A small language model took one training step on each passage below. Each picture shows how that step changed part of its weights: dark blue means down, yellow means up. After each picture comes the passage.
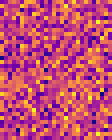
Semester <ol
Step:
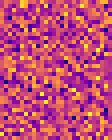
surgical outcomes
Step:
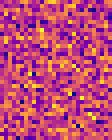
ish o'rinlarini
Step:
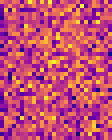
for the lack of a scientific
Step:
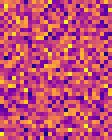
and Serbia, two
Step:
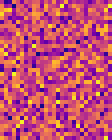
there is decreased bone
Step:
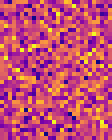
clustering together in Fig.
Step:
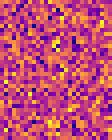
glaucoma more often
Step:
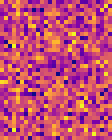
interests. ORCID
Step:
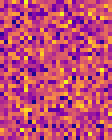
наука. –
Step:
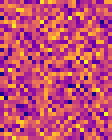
using artificial intelligence,
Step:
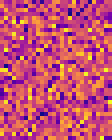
kabi tushunchalar
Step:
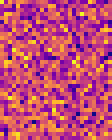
*printer* Core
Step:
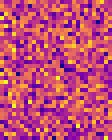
scheme with weights,
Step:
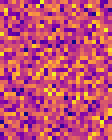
examination, no phase
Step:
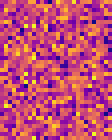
vositalar va
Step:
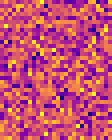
images are shared (see
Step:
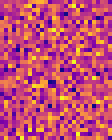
maktab qurish,
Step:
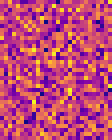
этилен гармони
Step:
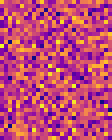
г / кг и
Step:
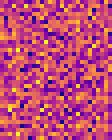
having odontogenic
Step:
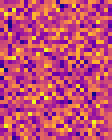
For the latter, the
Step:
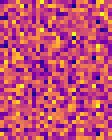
mortal tormento, i
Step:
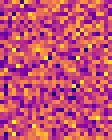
the appearance of fully
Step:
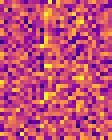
16.7% preferred
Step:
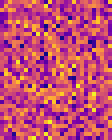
nada al arbitrio
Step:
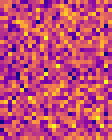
the adhesive
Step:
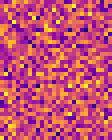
carbon compounds and eventually
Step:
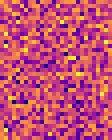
Tbk. International Journal
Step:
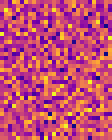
creating discipline problems for
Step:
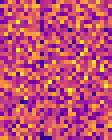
Nyhan syndrome
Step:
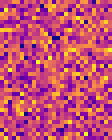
Intel in cui
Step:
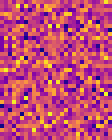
a central instrument in the
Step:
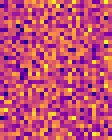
yashiradi. Roman
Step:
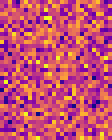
vendido la información sobre
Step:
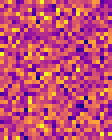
not. The project helped
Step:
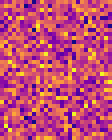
до освітніх
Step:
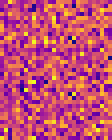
reticulado, o
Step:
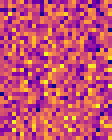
estudiantes del grado en
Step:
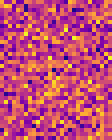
minimally invasive
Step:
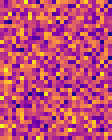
conditions under all situations.
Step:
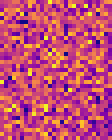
decision-making problems
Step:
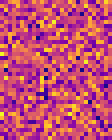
The thesis is by
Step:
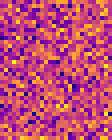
та способи їх
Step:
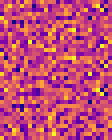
hypothesis was that this
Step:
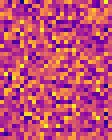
manually and the changes
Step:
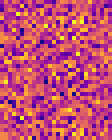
2: Focal
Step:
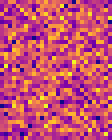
from the sensors to meet the
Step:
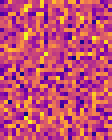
Yevropa davlatlari
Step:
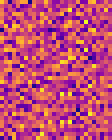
In *SEMINAR
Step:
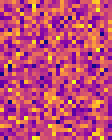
forma de tratar a sus
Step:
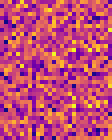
novamente, traz
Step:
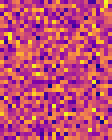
No data is available for
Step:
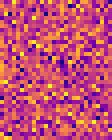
environment or the web application source
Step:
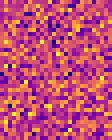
legal aid group with experience
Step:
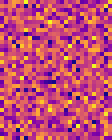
public channels. All
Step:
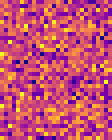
data processing[5]. According
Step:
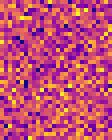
area. Parallel
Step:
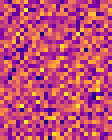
of responsibility for data
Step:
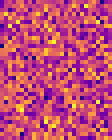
основных направлениях
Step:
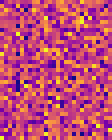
piece. This approach
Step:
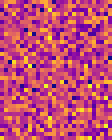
faol, izchil va
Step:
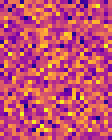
to keep the quality of
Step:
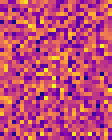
А. Танланган
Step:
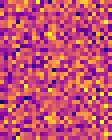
cases in farm animals in
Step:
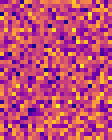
catalog comprises the
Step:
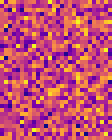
in danger during times
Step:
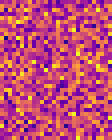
NoSQL баз
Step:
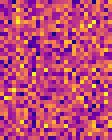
экосистем и
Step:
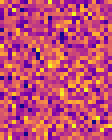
in such a structure is
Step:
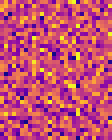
LN, Nieto
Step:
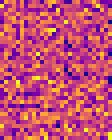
that have cited it.
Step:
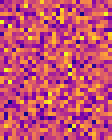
kedalaman jaringan
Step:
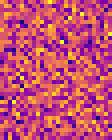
the deposited silver
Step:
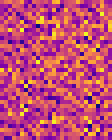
des analyses descriptives
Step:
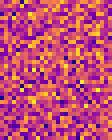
the definition of the
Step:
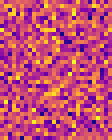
retrieve the data
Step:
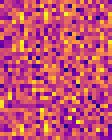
la cual posee una
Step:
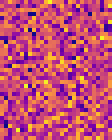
penelitian. Hasil
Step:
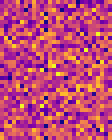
by other parties in the
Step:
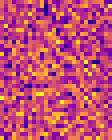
attributes by incorporating
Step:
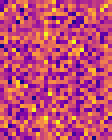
1.). У сучасному
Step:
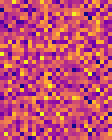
production, and the institution
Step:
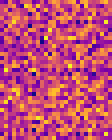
atropine must be
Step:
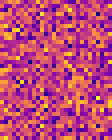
and A. P.
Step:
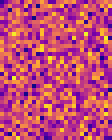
poate fi refăcut deci
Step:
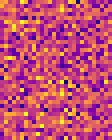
the profession, we see
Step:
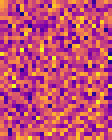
Also, green synthesis
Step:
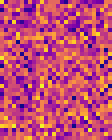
information, such as data
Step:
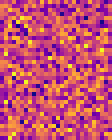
more if you'd
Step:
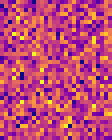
и исследований в
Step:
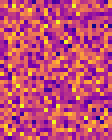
was sought and obtained
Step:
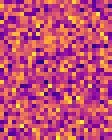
una amplia variedad
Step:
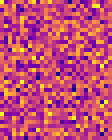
space with better and better
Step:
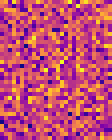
strict father,
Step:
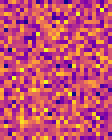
information systems has become mandatory
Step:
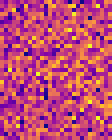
level of openness selected by
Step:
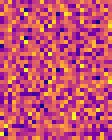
a opção ou as
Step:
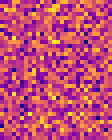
and duration of the
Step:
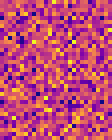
систематический обзор
